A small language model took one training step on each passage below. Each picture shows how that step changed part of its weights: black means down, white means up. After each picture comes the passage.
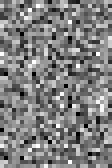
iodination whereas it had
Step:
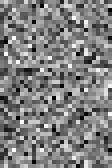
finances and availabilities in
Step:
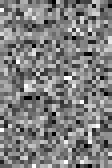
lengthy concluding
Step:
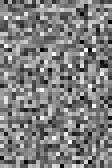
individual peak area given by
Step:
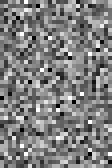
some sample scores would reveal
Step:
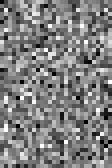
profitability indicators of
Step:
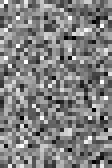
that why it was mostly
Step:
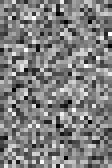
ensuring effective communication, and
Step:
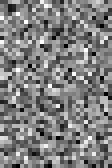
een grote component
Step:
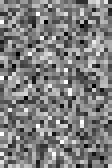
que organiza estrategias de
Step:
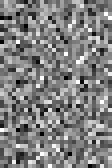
have proved useful in
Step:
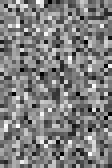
Overview of VICAT
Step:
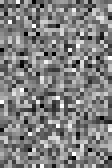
anglash, ularni
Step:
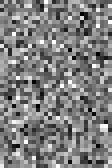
no cadastro de
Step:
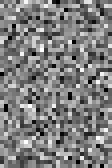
(n=34) was present
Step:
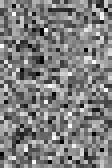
and some extractives.
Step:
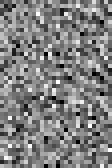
waves have demonstrated over
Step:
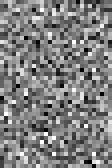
and that ‘it seems that
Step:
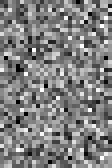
to determine which new products
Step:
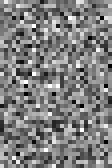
R. Pratap,
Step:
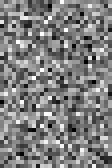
use of filters, 500
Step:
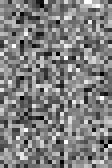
reactivity of their
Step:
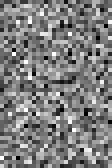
efeitos colaterais
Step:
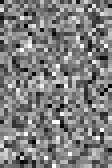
of managing and extracting
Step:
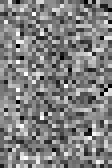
findings of the study show that
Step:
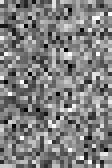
manzara bugungi
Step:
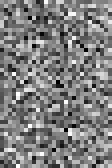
des südlichen
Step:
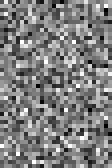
decisions. In this
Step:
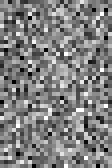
in different pathophysiological
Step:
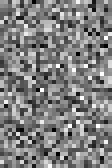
faceva il proprio
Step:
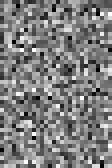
seorang manusia
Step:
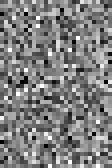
Availability All data
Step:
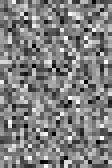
monitoring. PSI also offers
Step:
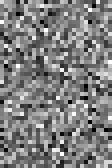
by a stilet, or
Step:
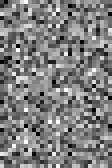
social foi se formando ao
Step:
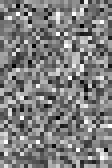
with lower drag and side
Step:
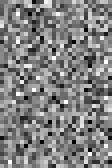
un lado, debido a
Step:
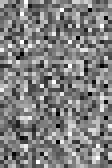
the two could help with early
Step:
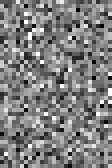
About us - How
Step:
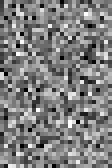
va ahamiyatidan
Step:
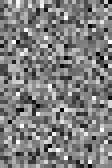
across quartiles of
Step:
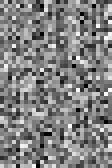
steady pace and also
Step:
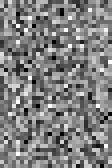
of education in North West
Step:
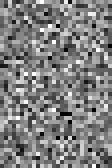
our study, we used the
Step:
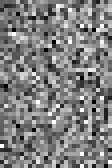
Троицы села
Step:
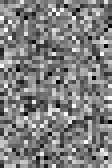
outwardly unlimited.
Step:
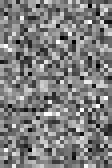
Ivanov, V.
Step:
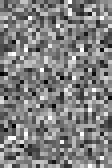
or application permits likely to
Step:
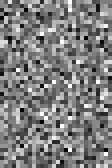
a pre-cleaned
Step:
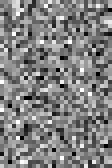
mencionado livro
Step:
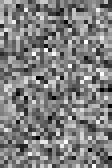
private sector, hitting
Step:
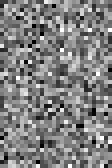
research collaborators’ voices
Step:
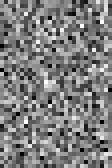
and vermicompost
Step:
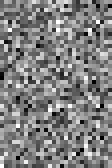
among college students in
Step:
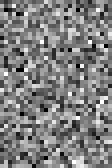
all individual Z-score or
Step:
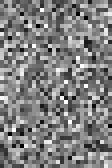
oil exporter in the
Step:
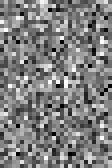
of commercially available
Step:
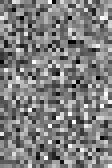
y posicionamiento,
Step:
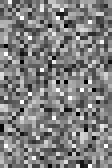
underwent major heart
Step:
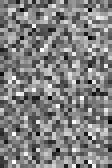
sejalan dengan penelitian
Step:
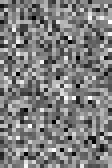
especial, a presença
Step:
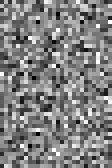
road operator and traffic
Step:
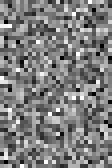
e suas consequências
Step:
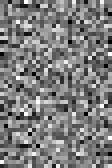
com mais indicações:
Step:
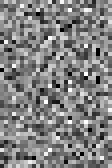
y reflexión sobre la
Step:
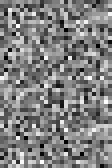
memberikan kesan
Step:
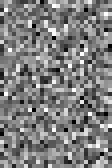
preaching. The Reog
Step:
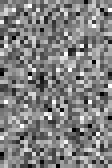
There are 5 sub basins
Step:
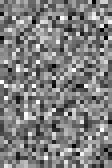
Nombre Significado
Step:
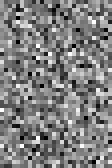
counting all shoots
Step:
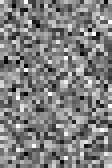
un principe jugé
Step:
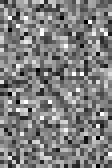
take the CPA
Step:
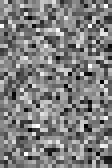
(PENG, S.
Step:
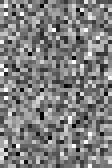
davomiy tibbiy
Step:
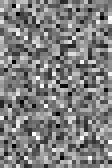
perturbation does not significantly
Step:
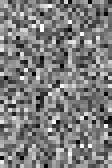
excessifs de particules
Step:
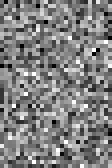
archaeological research. In the
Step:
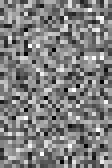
orders (Imam
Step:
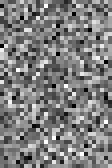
Ortiqov Husan
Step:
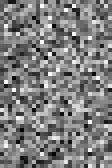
score and DASH
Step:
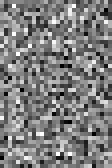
if other agro wastes
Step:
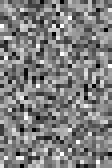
with Bupivacaine
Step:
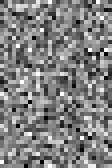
respondents were: 74%
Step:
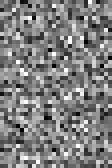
to the strengthening of the
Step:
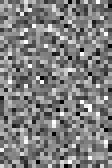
HeNBs. It
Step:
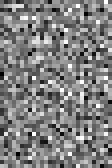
different frequencies, as the
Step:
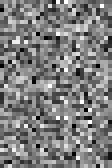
M.; Ragusa,
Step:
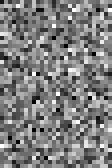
een andere functie
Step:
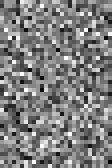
"spillover" effects and
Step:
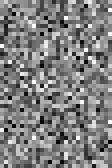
of Human Computing
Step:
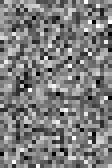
Access Conditions and
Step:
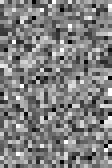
layer of cuboidal or
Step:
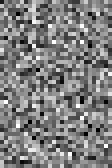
reliability [7].
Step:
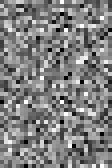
of using different features to feed
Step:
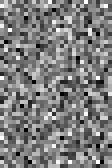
- Some college -
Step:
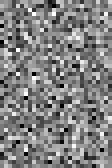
and delivery, technically
